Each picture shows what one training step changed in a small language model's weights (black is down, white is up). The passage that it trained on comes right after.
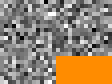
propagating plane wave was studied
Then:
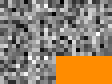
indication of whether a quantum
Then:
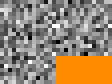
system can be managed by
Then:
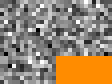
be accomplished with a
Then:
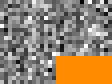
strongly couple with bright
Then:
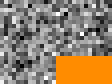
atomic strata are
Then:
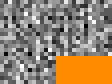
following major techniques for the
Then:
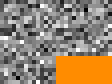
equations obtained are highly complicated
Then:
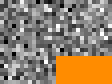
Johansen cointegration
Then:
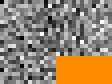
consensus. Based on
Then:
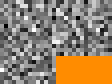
the basis for comparing the two
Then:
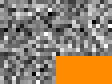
is assigned a more appropriate
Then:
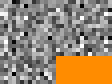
and observer's state become
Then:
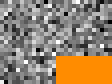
is an obstacle for
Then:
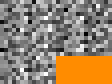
if and only if the following
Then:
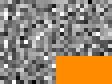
osteophytes and
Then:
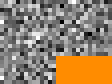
a nondifferentiable regularization
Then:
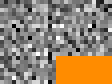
we describe the model and the
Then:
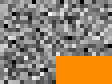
separating, and as an
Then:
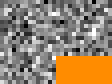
critical conjecture had a similar
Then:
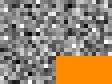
then we will denote it by
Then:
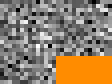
{author} {\bibfnamefont
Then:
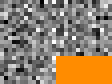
potential sketched in figure
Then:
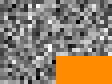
CO Confidential,
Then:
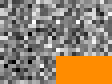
that working in momentum space leads
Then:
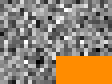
Reality. *Proceedings
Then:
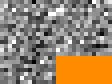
which is obviously true.
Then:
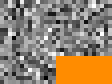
Learning tools for predicting a
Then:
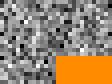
the BWC implementation.
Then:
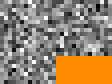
outside of the locking
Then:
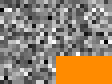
provide us will be treated in
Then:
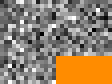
nor polychromatic
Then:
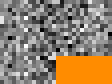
considers only the deviation
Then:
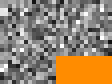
families and families where
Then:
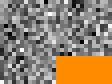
50 mK was fitted
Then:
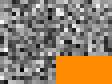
forums and regular
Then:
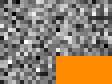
in average delay time. The
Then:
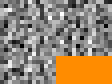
the pilot sites
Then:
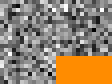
feature upon measurement, but at
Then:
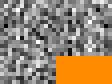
to a constant contribution that
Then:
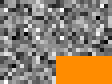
This parameter affects the energy
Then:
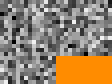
in the Japardize
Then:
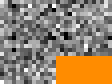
year (January
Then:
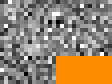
whereas the reference Sparse
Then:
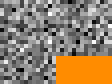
is quite natural that the relative
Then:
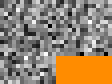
also the higher order, as
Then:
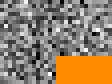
approximating sets, from
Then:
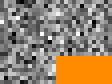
and $V \subseteq
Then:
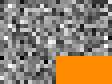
constrained Hamiltonian theory. This allows
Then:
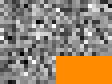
is a direct reflection of
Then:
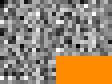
the thinking skills required for
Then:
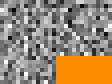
After the solution and the domain
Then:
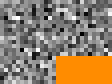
$\hat\beta$. We
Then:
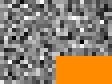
Ganges from 12th
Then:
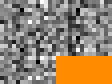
interesting feature, however, with
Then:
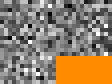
on Spent Fuel
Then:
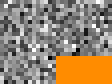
to consider on the $\Omega
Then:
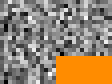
enable firm to compete
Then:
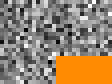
right corner of the
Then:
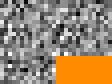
building materials before they can fully
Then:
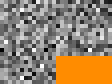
an initially totally
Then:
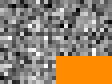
although where possible it would be
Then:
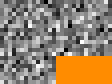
dynamics of the chemical species
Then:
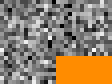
of fuzzy
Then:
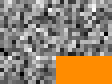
a natural parameter from some
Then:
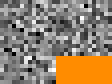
have to show that the set
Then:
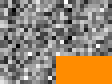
Food systems as part of
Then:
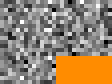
penalizes RBMT
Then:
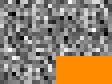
for trajectories close to the
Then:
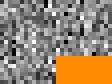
of the unit cell.
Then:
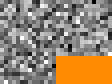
compositional analysis Differential
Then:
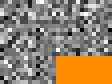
a tutor in
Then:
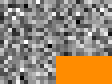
bind address of the
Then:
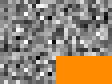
recycled residue
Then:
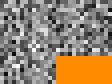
to have similar results for
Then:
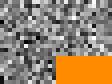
then flow to a nontrivial
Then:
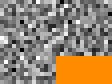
nodes in the graph and that
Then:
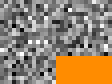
allows to determine the best
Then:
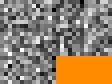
illumination variation.
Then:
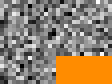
at the interior of $\mathcal
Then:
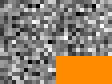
widely employed to find the numerical
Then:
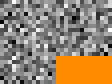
for both full width as well
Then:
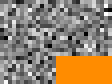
quite convincing, the
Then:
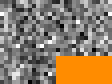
$H\ra \gamma
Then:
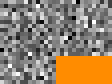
et une application $c
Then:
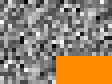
phase equilibrium data including two or
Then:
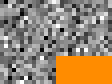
curve shown in (j),
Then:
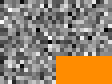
dataset. By leveraging
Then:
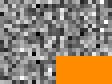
urinary tract infection
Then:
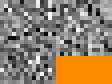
for the Gaudin
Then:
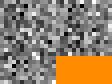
We further acknowledge the very
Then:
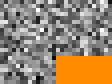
DCM sub-section
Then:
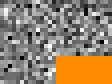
flow can be expressed as
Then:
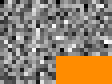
the optimal point will not be
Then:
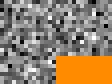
significant correlation (p-value
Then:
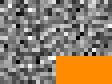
The most widely known example of
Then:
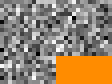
such that $s=1
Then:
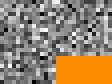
$\bar{u}$ such
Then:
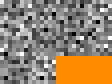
due to urease
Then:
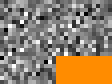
same waveform. All possible
